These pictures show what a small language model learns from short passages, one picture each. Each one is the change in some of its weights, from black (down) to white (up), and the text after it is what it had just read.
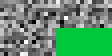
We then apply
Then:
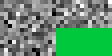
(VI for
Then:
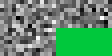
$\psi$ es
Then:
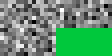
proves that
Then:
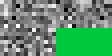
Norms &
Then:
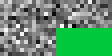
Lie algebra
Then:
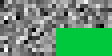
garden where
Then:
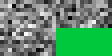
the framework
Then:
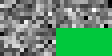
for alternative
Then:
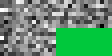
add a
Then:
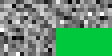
the indications of
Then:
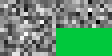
and critical
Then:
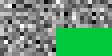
the second case.
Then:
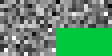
with substance
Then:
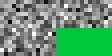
the binary
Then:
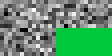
Presented is
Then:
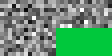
recall a theorem
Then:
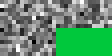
cobbles are
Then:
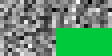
moving the
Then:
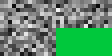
the need for
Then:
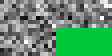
significant feature of
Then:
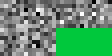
and education
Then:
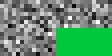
care and
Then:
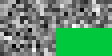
development and
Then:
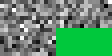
of modern
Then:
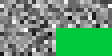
projects in
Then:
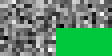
consistent with
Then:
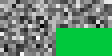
features of
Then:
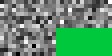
of G are
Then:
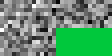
Conference on
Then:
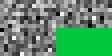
continuity of
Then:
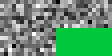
function for an
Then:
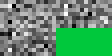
the series
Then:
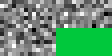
sensors for
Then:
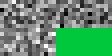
is a vector over
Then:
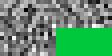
gm) as
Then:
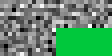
Definition} A
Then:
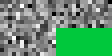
an EOD
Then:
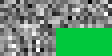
with a high
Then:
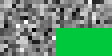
as well as
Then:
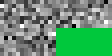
of constraints
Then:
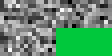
there exists a positive
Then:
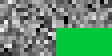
actual state
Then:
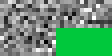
presented via
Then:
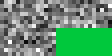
are zeros
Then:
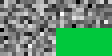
were found as
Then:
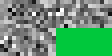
This material
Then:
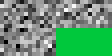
in your
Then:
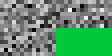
at a home
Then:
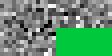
\hline & &
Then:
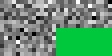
connected to two
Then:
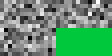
students as they
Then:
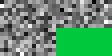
include the
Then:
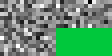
method is more
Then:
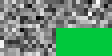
students from
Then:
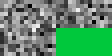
a high performance
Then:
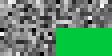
impact on
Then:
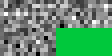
1 (mod
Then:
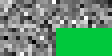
to base the
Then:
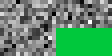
control rod flow
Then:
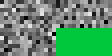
in political
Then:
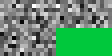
conditions of high
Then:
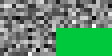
in $\Bbb
